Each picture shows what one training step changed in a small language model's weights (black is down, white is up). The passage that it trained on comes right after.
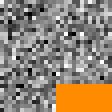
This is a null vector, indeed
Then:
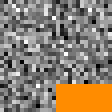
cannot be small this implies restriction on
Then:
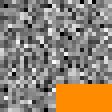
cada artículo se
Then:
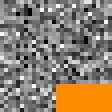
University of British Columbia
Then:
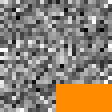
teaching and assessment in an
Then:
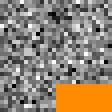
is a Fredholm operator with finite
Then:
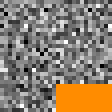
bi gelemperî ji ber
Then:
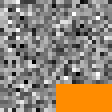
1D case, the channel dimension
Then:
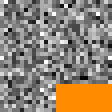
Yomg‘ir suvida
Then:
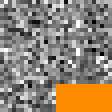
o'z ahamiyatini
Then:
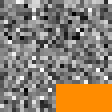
are pairwise disjoint. For a
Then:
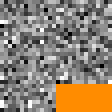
aniq yo'naltirilgan
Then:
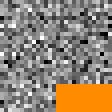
\end{equation*} They play
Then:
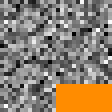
most ancient peoples
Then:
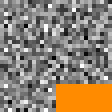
assumed to be a continuously
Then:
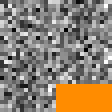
necesidad de ofrecer
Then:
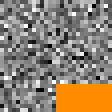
Brasil têm algumas
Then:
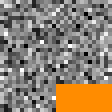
environment – a role
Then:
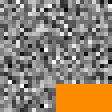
can be formulated in the following
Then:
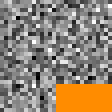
is the fundamental matrix of a
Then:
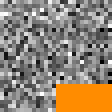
\ref{nichols} and
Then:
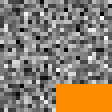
va eritma aylanma
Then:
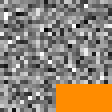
summing over $u$, graded
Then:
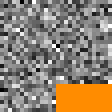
nous ne connaissons pas de
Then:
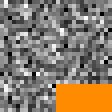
тертя (в полі
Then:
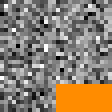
estado do Pará, é uma
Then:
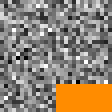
R^\G$, $r \mapsto
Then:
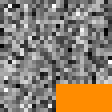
action of $G$. (This is the
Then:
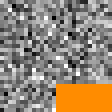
uma troca de saberes
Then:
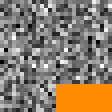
by use of the estimate $\vert
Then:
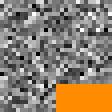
esa umumiy kredit
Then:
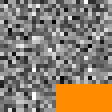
the same study, the students were also
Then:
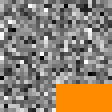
парным сравнениям
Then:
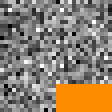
= 0 \text{ on } \partial
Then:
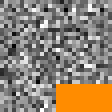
estados da Federação.
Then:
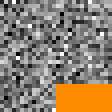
la différence de certaines
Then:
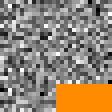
encontra acarretou
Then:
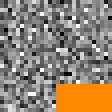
estrena una campaña
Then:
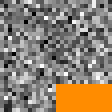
extension of the exponential distribution}. \newblock
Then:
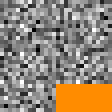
polynomial time algorithm on the size of the
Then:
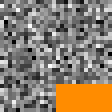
two related works also about the existence
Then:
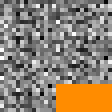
le plus préféré des
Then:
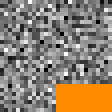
Sociology / translated,
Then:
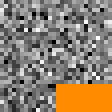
reina. Un momento
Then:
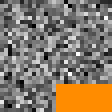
ул. Никонова,
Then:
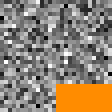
понад 70%
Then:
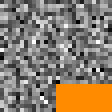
aucune précaution
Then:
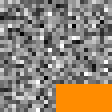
taking into account relation
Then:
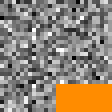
o Brasil e diversos
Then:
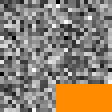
deze hele opzet verder
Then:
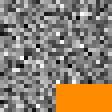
subvarieties are both isomorphic to
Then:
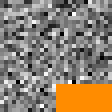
fields and its application to
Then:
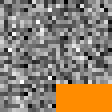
described in the following result due to
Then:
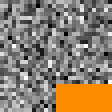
можно переписать,
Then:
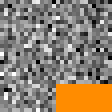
As we shall see, our condition has the
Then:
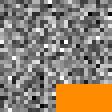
Zij kunnen helpen de
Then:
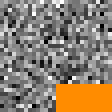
can be affected by number of
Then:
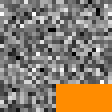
farmoni. 2.
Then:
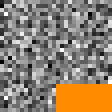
pelo micro-ondas para
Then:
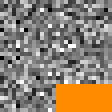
\larrow \R^2$ be
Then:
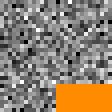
on $N$ which preserves
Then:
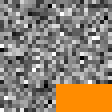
t <h$ and $s$ odd
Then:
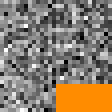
всех исследованных
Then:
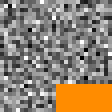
efficient algorithm for computing
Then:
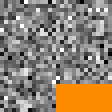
combinaciones: - un
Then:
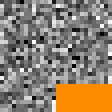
un alto nivel de
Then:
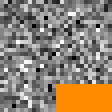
fewer Thue equations (over
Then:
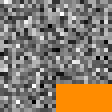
of relative periodic orbits;
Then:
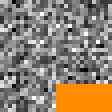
and for any orthonormal basis of
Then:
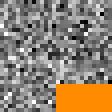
set of involutions of $G$. Let
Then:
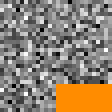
percatamos de que no
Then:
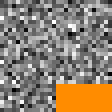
nonlinearity. The value $\theta$
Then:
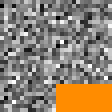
cost for a single train at
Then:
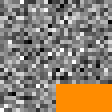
basic open sets, and as any open
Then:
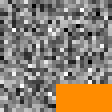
me\-tric which is given by
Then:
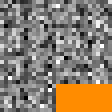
что меры умной
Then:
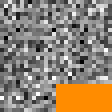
b \cdot d(\lfloor a
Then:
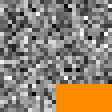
недавно предложены
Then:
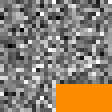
tendem a ser publicados com
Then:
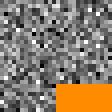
complex will be alternating. We
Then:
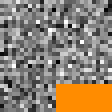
of square-integrable functions
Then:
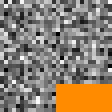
O‘zbekiston xalq
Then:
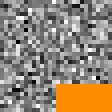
$\circ$ is a non abelian group
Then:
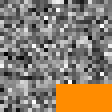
Education and Humanities*.
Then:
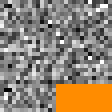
subtransversality has been
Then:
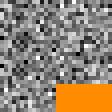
introduksiya qilingan
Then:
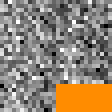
также предшествующих
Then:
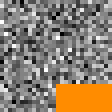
to Ihara, which relates this
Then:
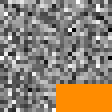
\tilde \sigma ^* _{\alpha
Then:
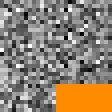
qildirish uchun o'zaro
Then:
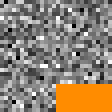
rectangles $R \subset
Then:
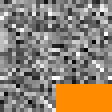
para receber apoio
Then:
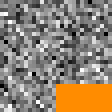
cooperados e estímulo
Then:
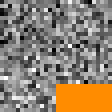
occurrence words,
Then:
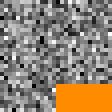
is maximum near the dendrite
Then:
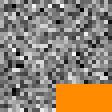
derivatives of $a$ are bounded
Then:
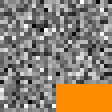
percepção da equipe
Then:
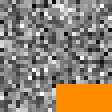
\F$, which we just
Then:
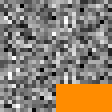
стойкость личности
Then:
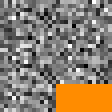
ao direito à privacidade e
